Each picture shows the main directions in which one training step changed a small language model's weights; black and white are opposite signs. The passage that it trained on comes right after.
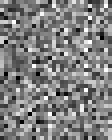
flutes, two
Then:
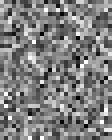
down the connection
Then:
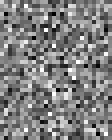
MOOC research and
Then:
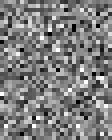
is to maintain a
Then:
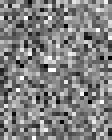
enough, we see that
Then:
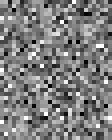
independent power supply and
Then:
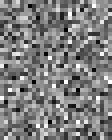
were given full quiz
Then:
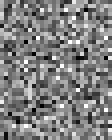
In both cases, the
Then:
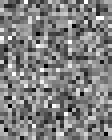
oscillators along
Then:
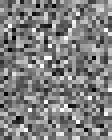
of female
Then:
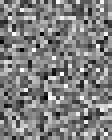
consider contributions to the
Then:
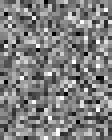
being identified increase if they
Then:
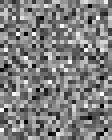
effect of the eddy
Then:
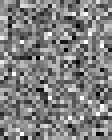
their potential to outperform
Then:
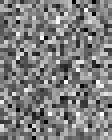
(Cappel et
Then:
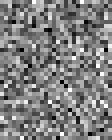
identify and describe the
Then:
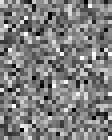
High Pressure
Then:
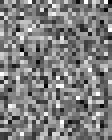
last column,
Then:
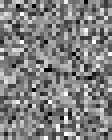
ratio and elimination
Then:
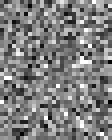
model to perform reading
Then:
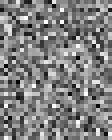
for magnetic growth and
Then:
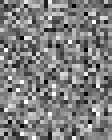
Alio A.
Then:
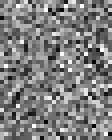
induced by the $\rho
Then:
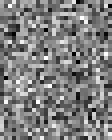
cutting in old
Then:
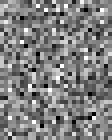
pore size). For
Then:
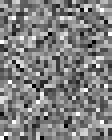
continued existence of the
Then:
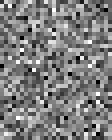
visible, for the
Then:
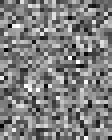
were changed. A new
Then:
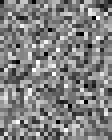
at a high level (see
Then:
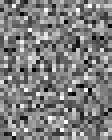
global form of the
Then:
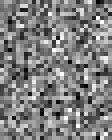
to convert the
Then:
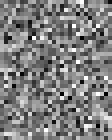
disk is so weak
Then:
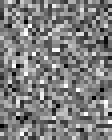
in real data, which is
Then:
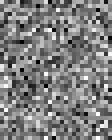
a multiple of 8
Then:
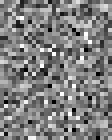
the energy increases. An
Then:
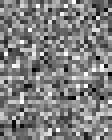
from the condition of
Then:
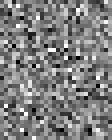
factor. $$NF
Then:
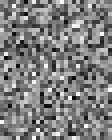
greater affinity
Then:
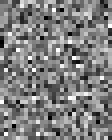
each time. Also,
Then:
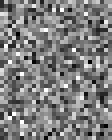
explains why our
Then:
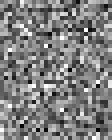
the WD is increasing
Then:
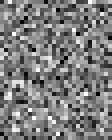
as hole injection
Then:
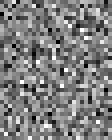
high (high risk
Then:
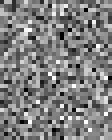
activities and
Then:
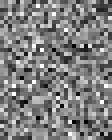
of a light,
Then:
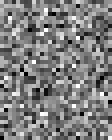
down behavior of
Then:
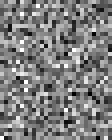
of the formation of
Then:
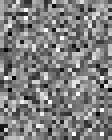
in four dimensions
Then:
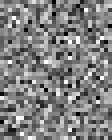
seafood products
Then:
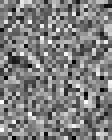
the Oxford
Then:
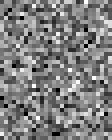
standard deviation normal
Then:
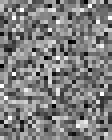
The factor loadings of
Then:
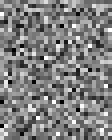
is a GMM
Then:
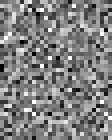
This does not exclude
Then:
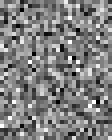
are given. Typical
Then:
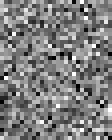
or neither.
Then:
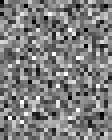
BERT model is its
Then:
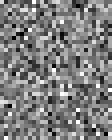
shade dried and
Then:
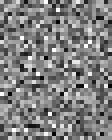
a trivial
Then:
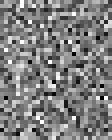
the Tevatron.
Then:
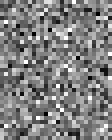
\textbf{c}$, a
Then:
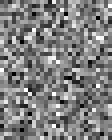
of Article
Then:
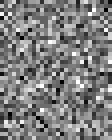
large, tense,
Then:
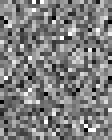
bit embeds
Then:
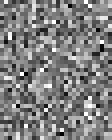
(q \wedge
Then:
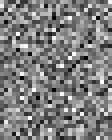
attention with respect
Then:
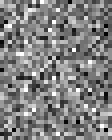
a missing data
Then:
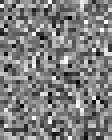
mechanical and optical
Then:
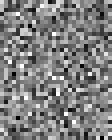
in a stagnant
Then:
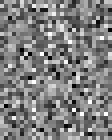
youth. During
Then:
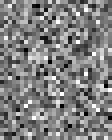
\leq z \lesssim
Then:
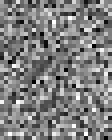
different methods of fitting to
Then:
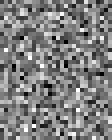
Similarly, the
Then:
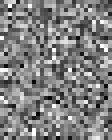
more and more degrees
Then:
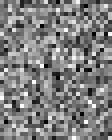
the velocity field
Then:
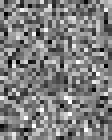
some studies adapted or
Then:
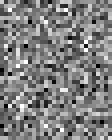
electronic topology for
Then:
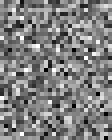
the Higgs
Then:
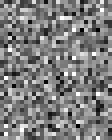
considerations. The author
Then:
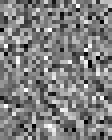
strong spin-lattice
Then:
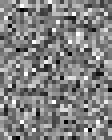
any spatially
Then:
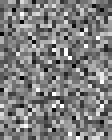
of patients with
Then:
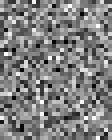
lens and from the
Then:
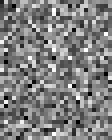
infection. Care
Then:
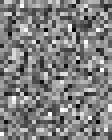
the disk or by
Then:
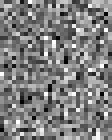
had no significant impact on
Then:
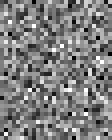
4. Flame
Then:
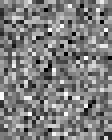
The Nigerian
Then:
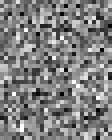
trend of the
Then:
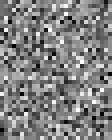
part of its vertical
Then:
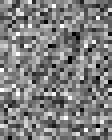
for simultaneous
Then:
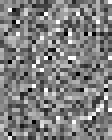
\rho$. For each
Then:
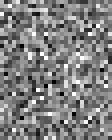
process has a shorter
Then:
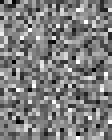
component, which is not
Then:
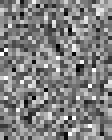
of such effects (N.
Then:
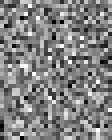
imaging constraints on
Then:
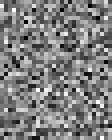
range of human fungal
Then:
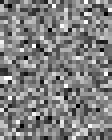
flux map because of
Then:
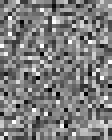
main purpose of this
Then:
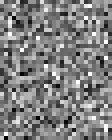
reduce the impact of
